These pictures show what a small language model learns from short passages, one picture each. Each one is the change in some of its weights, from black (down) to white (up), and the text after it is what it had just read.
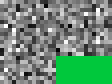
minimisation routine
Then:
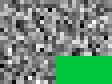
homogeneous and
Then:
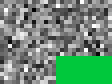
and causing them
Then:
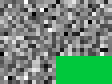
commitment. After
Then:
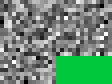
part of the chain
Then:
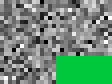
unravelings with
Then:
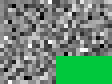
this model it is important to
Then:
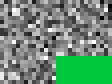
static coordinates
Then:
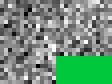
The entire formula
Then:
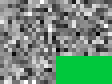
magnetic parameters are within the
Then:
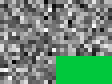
coordinates in the
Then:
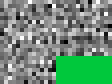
which prior information from
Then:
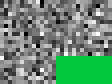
$d$ are given by
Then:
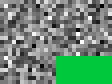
the integrand, the properties
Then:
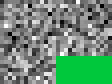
cooperativity and
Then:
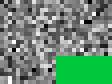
future. By
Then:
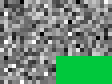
large water clusters
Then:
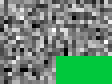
around room temperature.
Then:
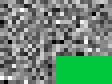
normal is similar to the
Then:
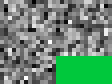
plasmonic with
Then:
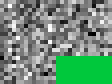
wave maxima can
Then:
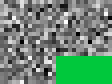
terms are correct, where
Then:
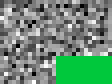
for a certain range
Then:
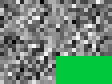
Nusselt number
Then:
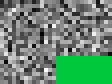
pump case, where the
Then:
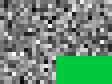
this analysis is independent of
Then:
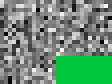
charges. On the
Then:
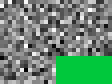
exciting direction
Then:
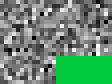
\bibinfo {pages}
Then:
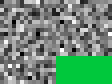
$\nu_\tau$ will
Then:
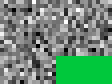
why several
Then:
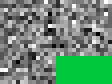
by the condition ${\rm
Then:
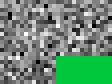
resulting filtered
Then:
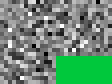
imaginary axis
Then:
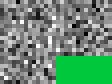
to an over-production
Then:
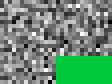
is that adoption of
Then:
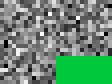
at the location of
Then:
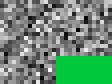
atom \cite{9}.
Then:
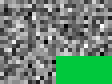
anomalous and
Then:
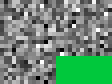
artifacts and
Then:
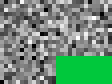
which employ both
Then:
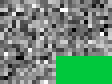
the gauge symmetry
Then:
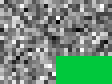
we find the metric,
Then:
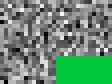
-- interaction is provided by
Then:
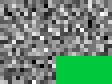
the excitonic
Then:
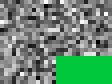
``almost point
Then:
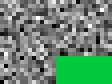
employed for
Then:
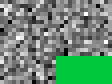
feature} The 3.47
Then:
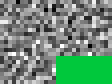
in this spectral range is
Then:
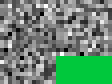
is equivalent to
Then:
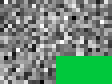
understanding the
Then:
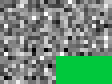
developing an approach to
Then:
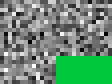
the quality of the
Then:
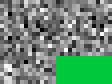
distributions centered
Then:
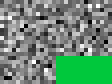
simulates an online
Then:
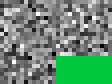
BAO measurements
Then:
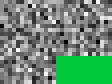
next best
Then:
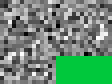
scalar contribution is
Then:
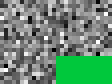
atom at the origin.
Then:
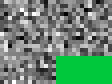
S. Donev,
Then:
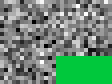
With the increase of
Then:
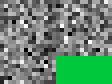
data distillation process,
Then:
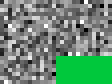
average time it takes for
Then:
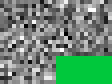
Our setup is as
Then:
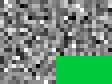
and material properties,
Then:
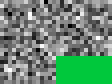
objectives are
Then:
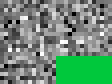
\subsection{The rotational
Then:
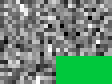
and in the present context
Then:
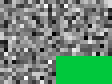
time component of the
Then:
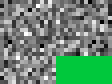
principle is that
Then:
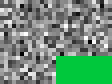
be discussed in detail
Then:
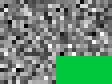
the dot colors.}
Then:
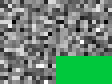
simple estimates of its
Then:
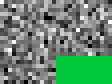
antage $a =
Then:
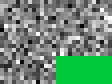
classical trace formula
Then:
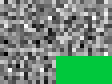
to study their bending
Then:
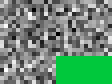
the active star-formation
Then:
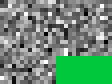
manuscript. I
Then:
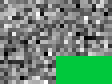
However, each layer network
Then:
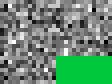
process. On the
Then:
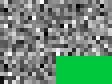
be illustrated
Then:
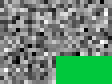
is true, the power
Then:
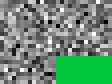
to know next
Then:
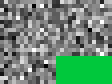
can easily
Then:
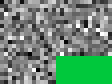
difference is detected
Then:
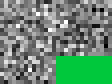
change in spin has to
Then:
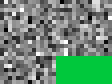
Fermi's constant.
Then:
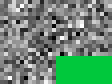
& Virial Mass
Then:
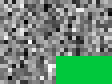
corresponding to the actual
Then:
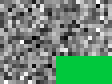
{\bibinfo {journal}
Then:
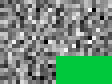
On the observational
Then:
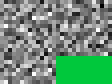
before transfer
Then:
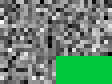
pattern to the
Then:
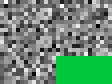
Richardson constant,
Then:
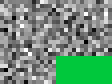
to the changing
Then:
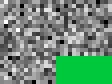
function relating flight
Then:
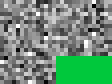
This has been achieved
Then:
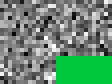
fitting formula based on
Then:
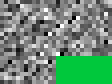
region in spectra of
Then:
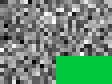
the order of 1 s,
